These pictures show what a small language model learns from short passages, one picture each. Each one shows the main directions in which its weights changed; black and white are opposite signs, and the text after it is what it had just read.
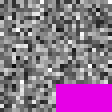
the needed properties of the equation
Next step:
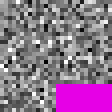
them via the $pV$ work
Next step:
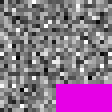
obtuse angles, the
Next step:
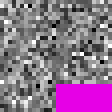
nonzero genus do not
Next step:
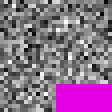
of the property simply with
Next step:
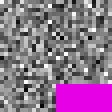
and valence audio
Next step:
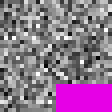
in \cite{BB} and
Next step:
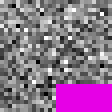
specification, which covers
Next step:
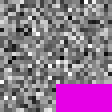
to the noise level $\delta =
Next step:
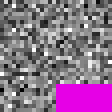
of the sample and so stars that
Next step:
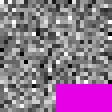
having, in the $\rho\le
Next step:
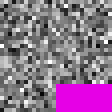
is non-unique factorization.
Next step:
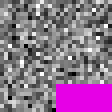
furnished the product
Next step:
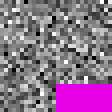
may take $$\tau_{h}=
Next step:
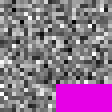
\end{equation} Here,
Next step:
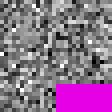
and socio-economic
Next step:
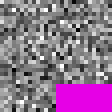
size > 2 nm) showed higher
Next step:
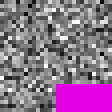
groups} \date{}
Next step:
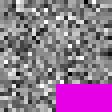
more complex objects associated with the particles
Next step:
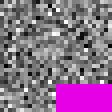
commutator identities from the
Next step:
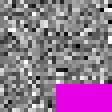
of the ROM configuration
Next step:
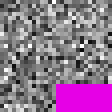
we refer here to small sample of
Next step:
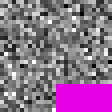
working with him. The working
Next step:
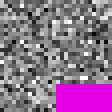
asylum seekers
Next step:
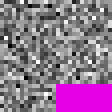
repetitive and iterative
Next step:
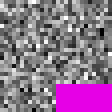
defined protocols, even if different
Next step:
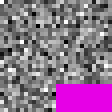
Our baseline second-stage
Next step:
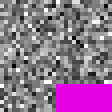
the even permutations in $\C$,
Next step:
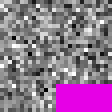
contact while both components are
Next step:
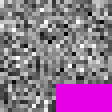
transformation that is a key condition for
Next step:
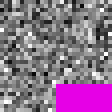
of two superconducting
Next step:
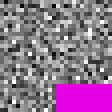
basis for many borrowings in
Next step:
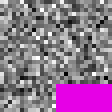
scheme (WENO)
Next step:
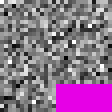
– the amount of
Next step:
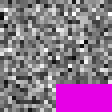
local church. Therefore, in
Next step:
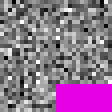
C_G(e) \mid S
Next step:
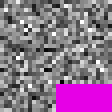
sheet flow. The
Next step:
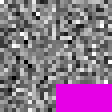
produced by the fact that Alg1
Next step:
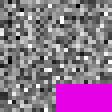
base. The series and
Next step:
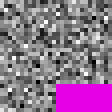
computation is limited.
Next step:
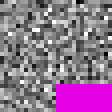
3.80 Within Conditions
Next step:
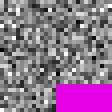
(Abdullahi et
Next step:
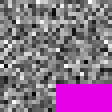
plane of the unperturbed
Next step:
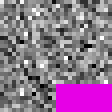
the above result consists of the following two
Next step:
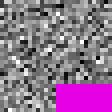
Anything Goes?!
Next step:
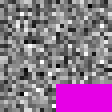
S4. Change in average
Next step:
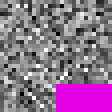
matching polytope
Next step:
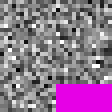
a complete discrete valuation
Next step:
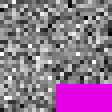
new field leading us to deeper
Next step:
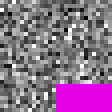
Also, in a safe
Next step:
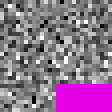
correlation system. The system is based on
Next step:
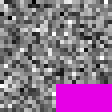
thus also inversion symmetry, as
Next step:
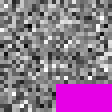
in behavior of learner is
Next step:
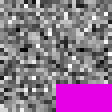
world, influenced by
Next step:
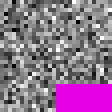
each ETF of interest \item
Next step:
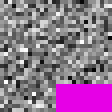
of the traffic flow.
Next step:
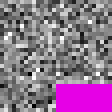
$\psi$ is a complex scalar
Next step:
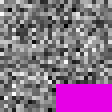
from Online Platform in
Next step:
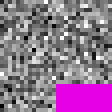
short messages called
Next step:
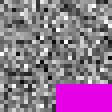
logistic growth for the
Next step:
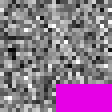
was made up with diluents
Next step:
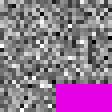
the early resistivity
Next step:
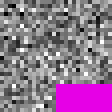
narrow resonance and the
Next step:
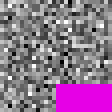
of hubs is bounded from above
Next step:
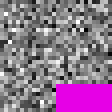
$Q$ satisfying that the
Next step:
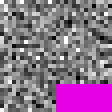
obtained from the extrapolation of the
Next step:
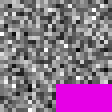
as the mean \pm SD,
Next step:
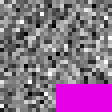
The helicity amplitudes
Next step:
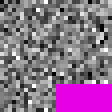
have all exhibited explosions
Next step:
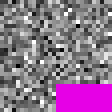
comutation} Let $u$ be
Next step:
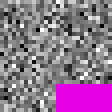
$n$ inequalities on the
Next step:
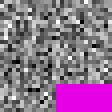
He received the
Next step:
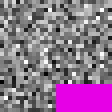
proceeds in the same way as
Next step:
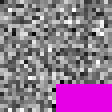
of paramount importance.
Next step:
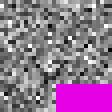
Lagrangian complement to
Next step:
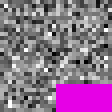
still persists. In order
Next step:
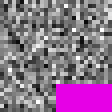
for a modification system are defined as
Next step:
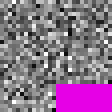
recall that the component
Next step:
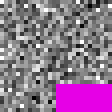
c_{B,s}$ to the
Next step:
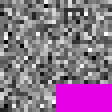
impurity flat band of
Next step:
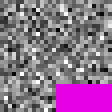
to the same primary subgraph,
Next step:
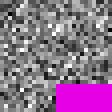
propagation loss, the
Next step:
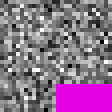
the employed plant was
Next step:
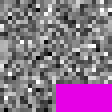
\hline $\Lambda_E$
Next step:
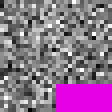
fixed) or more precisely
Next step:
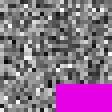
11th-grade students.
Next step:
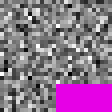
access to many (up to
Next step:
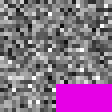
years and the oldest was
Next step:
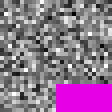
governed by the effective
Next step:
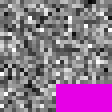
strong-fluctuation effects
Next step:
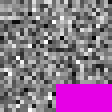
in the mentoring process, we
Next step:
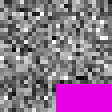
constellation sets for
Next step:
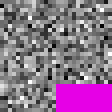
at low temperature strongly fluctuates
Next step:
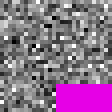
magnetic moment of the
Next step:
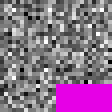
\end{figure} Once the
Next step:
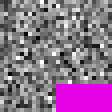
AFB staining. The
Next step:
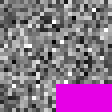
include citizen
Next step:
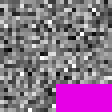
in battery cost assumptions
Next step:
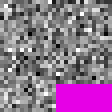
is invariant under a Borel
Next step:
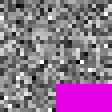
the initial V-shape. The
